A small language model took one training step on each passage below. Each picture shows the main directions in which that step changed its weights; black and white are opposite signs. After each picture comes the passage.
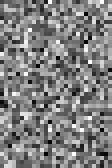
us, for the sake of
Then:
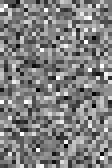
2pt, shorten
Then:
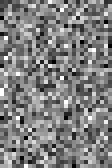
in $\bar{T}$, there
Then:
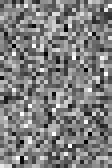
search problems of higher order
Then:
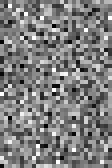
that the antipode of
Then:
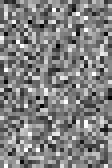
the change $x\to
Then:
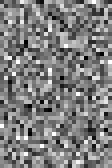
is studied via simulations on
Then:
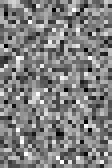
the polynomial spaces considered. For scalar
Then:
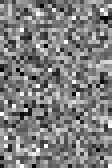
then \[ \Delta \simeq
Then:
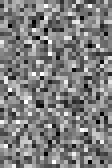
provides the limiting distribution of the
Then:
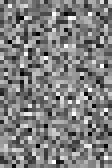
eigenvalues of the Dirichlet problem
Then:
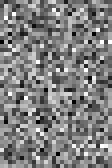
$n \times n$ matrix
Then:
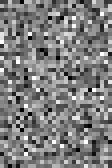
\\ Recall that the algorithm given
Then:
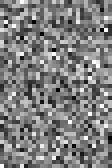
observe some decrease of
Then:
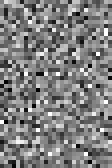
the jointly parameter space
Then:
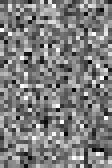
third fundamental form of a
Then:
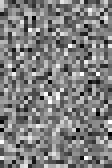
He obtained degrees in
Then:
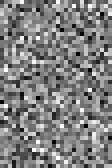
{\bf This paper has been
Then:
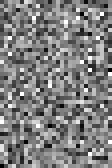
architecture is the
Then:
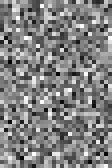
y)=N_{max}$ when
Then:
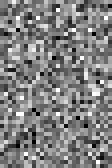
following two definitions. We say a
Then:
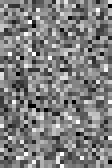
We note that the sets ${\cal
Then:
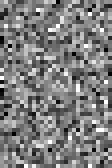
along $\gamma(\bar{\bf
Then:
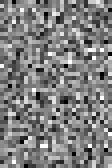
controls are turned on at
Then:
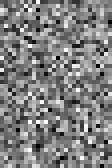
only a subcubic number
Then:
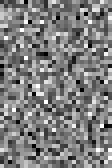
an {\em angled
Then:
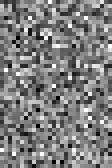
more general setting: we suppose
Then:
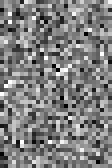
same pitfalls as
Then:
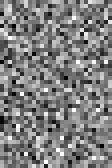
and finite residue field
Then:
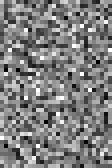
a$ and satisfying the constraints
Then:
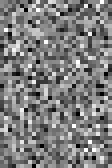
{\it almost commutative algebra} if
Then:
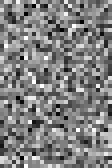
\in \Omega$ on the
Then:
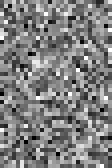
it satisfies SDC in equality
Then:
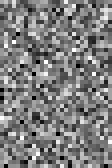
$j$ distinct blue parts
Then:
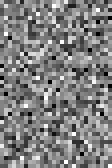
all binary strings of length
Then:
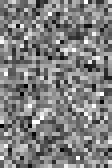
prediction error in
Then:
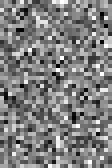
\mathcal {O}_J
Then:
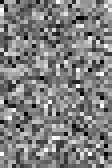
\ref{step 1 proof
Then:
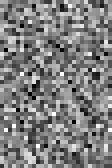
group over $k$ is the
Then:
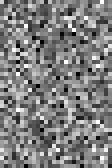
all $\phi$ as above $$
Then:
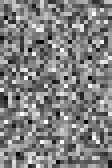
$n$ is odd and
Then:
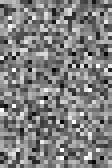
state the ODE (16),
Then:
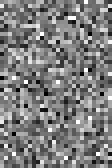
Thus, for every $x
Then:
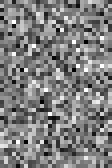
are in the position to prove
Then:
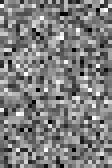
namely, the composition operators.
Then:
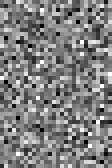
a straight line segment
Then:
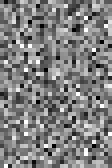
an element $f\in
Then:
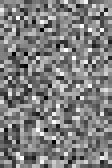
\Gal(K)$ with
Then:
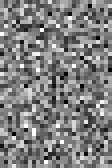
convergence of trajectories is to a
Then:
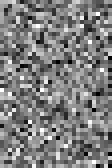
a free semigroup, which
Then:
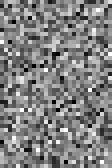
we mean that all of its
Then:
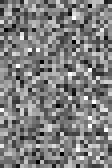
density and subsequently force and
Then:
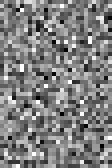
QG synthesis
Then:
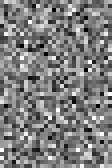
the group $G$. Then for
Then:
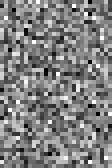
2n-2$. and therefore
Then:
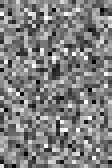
have thus proved that the image of
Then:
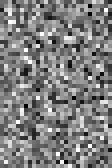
approximation for y when x is given
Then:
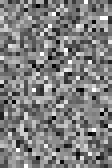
real-world data.
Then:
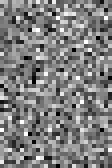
result holds for local tangent cones
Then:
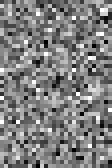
then show that it is compatible
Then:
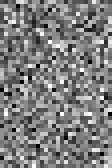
is an $N\gg
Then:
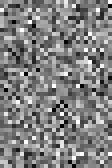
We first prove the following. For
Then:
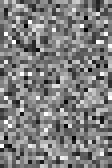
a point $x_1
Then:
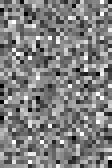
For $\delta>0$ we
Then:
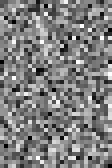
(1) \textit{If
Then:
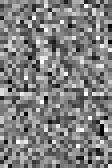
purpose of this article is
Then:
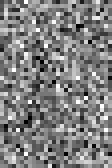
\par A few formulas
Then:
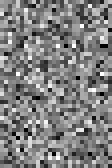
with compact support, then the function
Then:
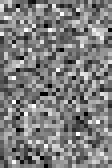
Using the Legendre dual
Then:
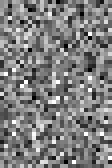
section, for all $t
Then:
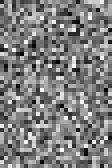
follow the same argument as in
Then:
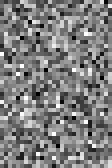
such the the scalar curvature of
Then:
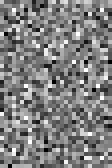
\key Fr2
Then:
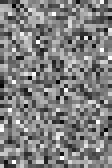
performed, the overall behavior
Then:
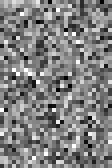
deduced from the first claim and
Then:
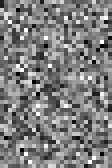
toy model where the method can
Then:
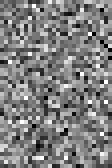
theorem of decomposable models
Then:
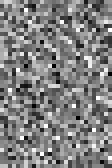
any linear combination of $
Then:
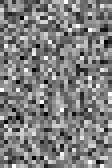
\le \eps_n.
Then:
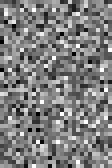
the integrand that depends on the
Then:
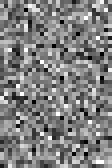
point. At each lattice
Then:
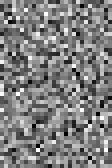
as it contains both derivative and integral
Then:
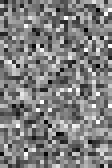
follows from the fact that equation
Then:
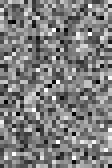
We are grateful for
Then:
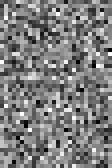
$A$ est une
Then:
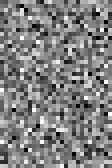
can be adapted to
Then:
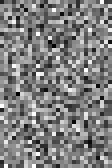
as the unique compact embedded surfaces
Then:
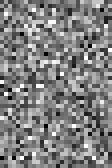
or estimate the values of the parameter
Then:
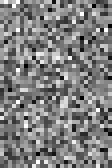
explicitly constructed using relatively simple
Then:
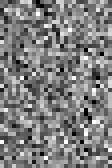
bellman’s equation
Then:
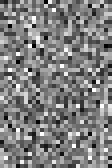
more natural. Also, as
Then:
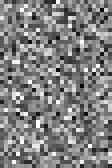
step size estimators (right)
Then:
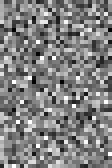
L(D)$ be the algebra
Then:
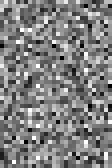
a design to put in
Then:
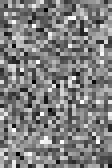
Since both $G$ and
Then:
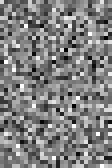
all $t$. If there is
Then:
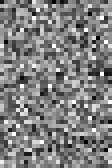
M_\sigma (v)
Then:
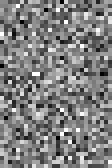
it does not enjoy
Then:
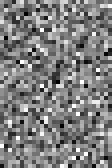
\left( \det A
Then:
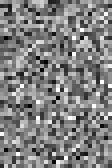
arrow. Then record the
